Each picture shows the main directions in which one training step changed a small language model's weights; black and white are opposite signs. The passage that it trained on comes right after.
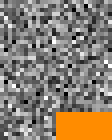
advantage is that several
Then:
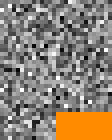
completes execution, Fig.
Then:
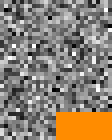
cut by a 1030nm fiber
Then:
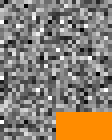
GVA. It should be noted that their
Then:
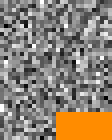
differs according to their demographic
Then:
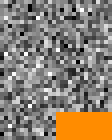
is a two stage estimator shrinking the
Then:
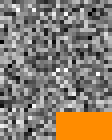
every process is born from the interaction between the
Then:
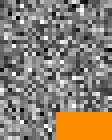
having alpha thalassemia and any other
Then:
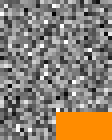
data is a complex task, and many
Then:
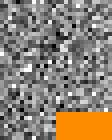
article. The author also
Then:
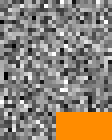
abbreviated RWRE) we
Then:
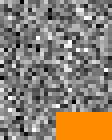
Atout et al. (2022), presented
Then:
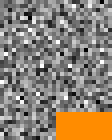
the $v_n$ belong to the defining
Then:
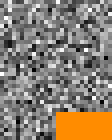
the percentage $M_u$ of
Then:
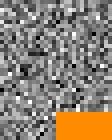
clamping, transabdominal manual
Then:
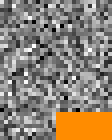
national and international levels [46;
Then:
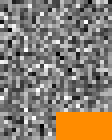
33 } ,fill opacity=1
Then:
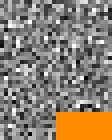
Department of Mathematics and
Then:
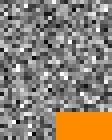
$\mathbb{R}$. Moreover, the Lie algebra
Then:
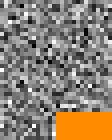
collapsings, foldings and
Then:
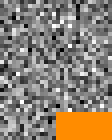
January 2022; accepted on
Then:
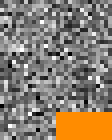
by the students themselves; (3)
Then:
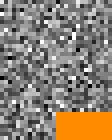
For $c$ generic: (1) $\mathcal
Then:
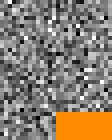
chosen for their flexibility,
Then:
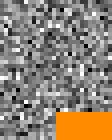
the development of diabetes and its associated
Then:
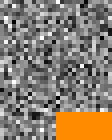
whatever else, if anything
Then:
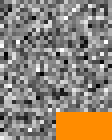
distribution, is guaranteed to
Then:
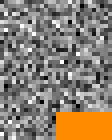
from a perspective that has not yet been
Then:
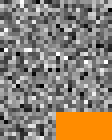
Conflict of interest The authors
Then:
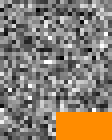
bijective group homomorphism. First we show that it
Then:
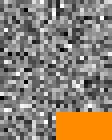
ends of each branch of the tree.
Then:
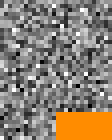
at two Australian university English
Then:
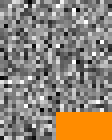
stepmotherly to India and Indian
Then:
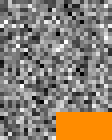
operations}, Trans. Amer.
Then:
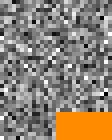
the previous section into a finitely presented
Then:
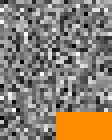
Research Methodology The present study is based
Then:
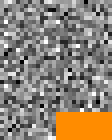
- Activities of head
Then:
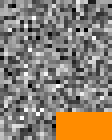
College, Ayodhya,
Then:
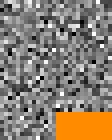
requiring invasive, expensive,
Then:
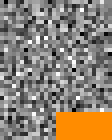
of 0.98, and root mean
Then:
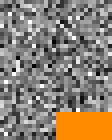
media coverage to shed light on the
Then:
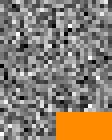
we observe that representations of the form
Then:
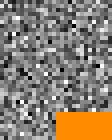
a more reliable manner than those
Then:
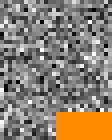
each of the four realizations shown in Figure
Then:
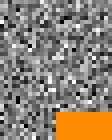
Report 2016: 12 Final health
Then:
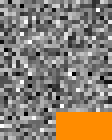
a clean break from the past
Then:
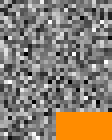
examples of such pairs and then give their
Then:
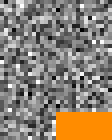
Suka quarry site was higher
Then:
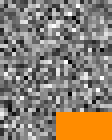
the following condition holds \as\ in $G =
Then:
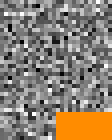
for some constant $C'>0$. Therefore,
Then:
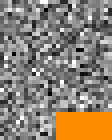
caries became chronic, the
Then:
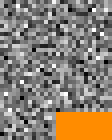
tourism, international trade,
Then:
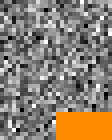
motion i.e. one may have p or
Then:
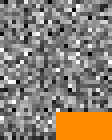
of infections caused by the strains
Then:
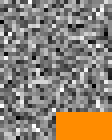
graduates shall be enriched by
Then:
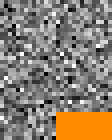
design is not needed in these areas
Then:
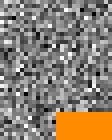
Jiménez-Escrig A,
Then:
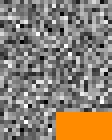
a $k$-apex tree. We prove this
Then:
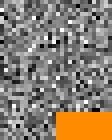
per 50kg bag of experimental
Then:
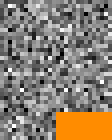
in all three previous books is called
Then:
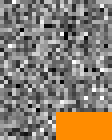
analysing all identified events above the
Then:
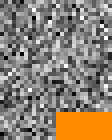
in the elderly population. It is
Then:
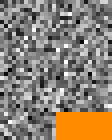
were stolen. Furthermore, in
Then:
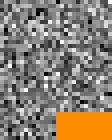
way OFRP is solved as
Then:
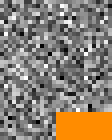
may give an infinite number of alternatives
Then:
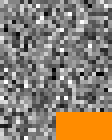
village, the value of "objects"
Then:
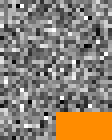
to simplify the visual representation of
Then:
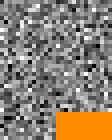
promotions, purchasing decisions and
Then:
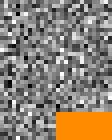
political relations will continue and Iranian
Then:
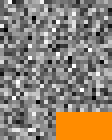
an accuracy of 88.89% with
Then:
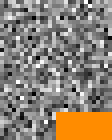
are Reedy fibrant.
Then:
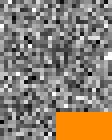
types of drugs and the active
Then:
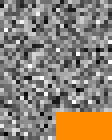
created earlier. The wrapper
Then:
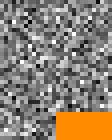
client-server communication is the
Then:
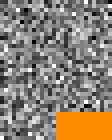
points. Example 5.2 (Case of
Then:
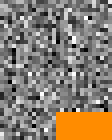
accessible to employees and
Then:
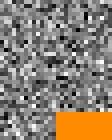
the subtrochanteric cross-section
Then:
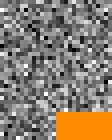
$G_x$-equivariant splitting and
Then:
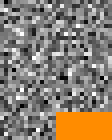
The story starts with this line..
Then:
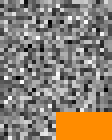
of the imbalance between YTs and
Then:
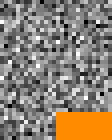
Factors Factors Mean Std.
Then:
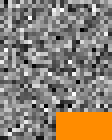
equations of invariant measure for the Markov
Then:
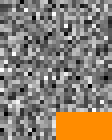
elasticity of energy that describes the
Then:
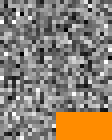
consumers who are residential consumers
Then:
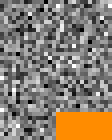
\in J \\ \bar{s} & \epsilon
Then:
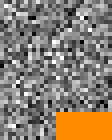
from the polymerization of polyamides
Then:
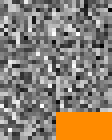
the categories of food crops,
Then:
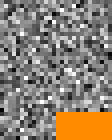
dynamic model} permits to
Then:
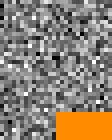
via the mobile application connected to
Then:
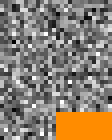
we can observe that the accuracy of
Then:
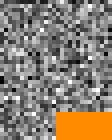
\nonumber \\ &=& (J \otimes J)
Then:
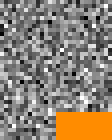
to identify their potential and determine the path
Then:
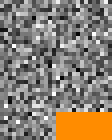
have not received funding for
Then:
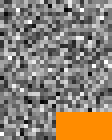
Tiago de Oliveira
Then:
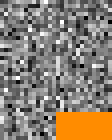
\subset R^d\}$ be a regular parametric model
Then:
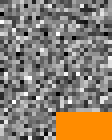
The findings of the study show that: Social
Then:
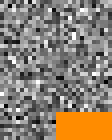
when $P$ is the Wiener measure and
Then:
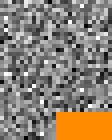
the study. As a result of the research,
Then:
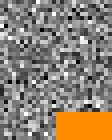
and fusion of indicators characterizes the
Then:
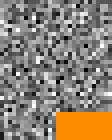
streamline processes and improve the
